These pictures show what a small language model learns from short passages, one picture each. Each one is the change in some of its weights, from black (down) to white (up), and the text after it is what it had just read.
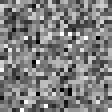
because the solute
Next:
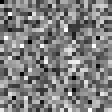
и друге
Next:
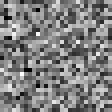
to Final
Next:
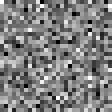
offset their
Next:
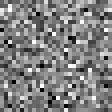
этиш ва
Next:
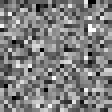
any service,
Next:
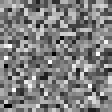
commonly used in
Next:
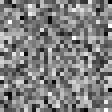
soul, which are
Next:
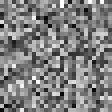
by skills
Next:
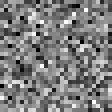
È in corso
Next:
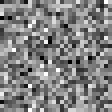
extracts were
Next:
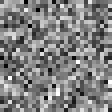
review of these
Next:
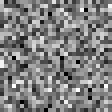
sets, and
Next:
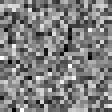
of the human
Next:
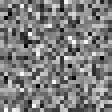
Spray distance
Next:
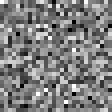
in OAD:
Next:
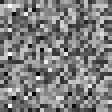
the selection of an
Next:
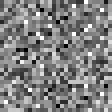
da constituição
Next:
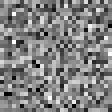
on larval
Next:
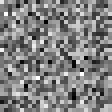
consisting of
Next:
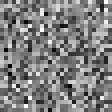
conditions. The test
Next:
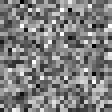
abordado de una
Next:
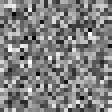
availability of the
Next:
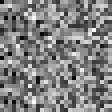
high value of the
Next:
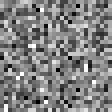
system, modeled on
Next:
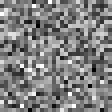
of the implant
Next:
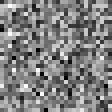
the implementation on the
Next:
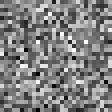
- TOP
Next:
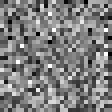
for wireless
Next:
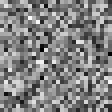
to employ leisure
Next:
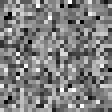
& Gayatri
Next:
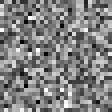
capability is the result
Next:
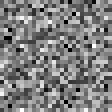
public trust, and
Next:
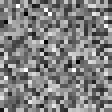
contexts such
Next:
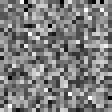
partial skin
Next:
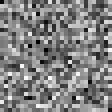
other hand, the
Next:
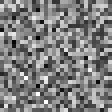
is one of the most
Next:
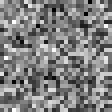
tables derived
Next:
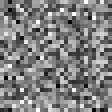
custom, in
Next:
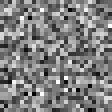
was a cleric
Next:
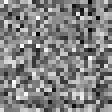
fachadas com
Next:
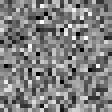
comprensión del
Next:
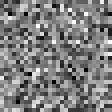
Tisch und
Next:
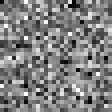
and gingival
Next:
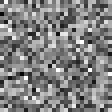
for the analysis of other
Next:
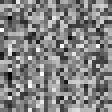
using cluster
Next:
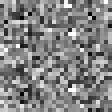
gives a
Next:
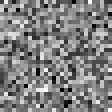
of the job,
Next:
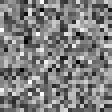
from glacial
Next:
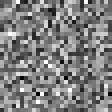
the literature on
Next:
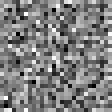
activ de elevi
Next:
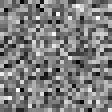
para mudar
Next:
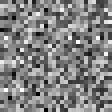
are here to
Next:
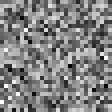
placed in a
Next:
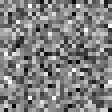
Congo red
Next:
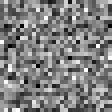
Dir Lower,
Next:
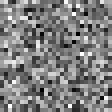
fases: 1.
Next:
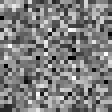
of OBG,
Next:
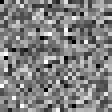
von der linken
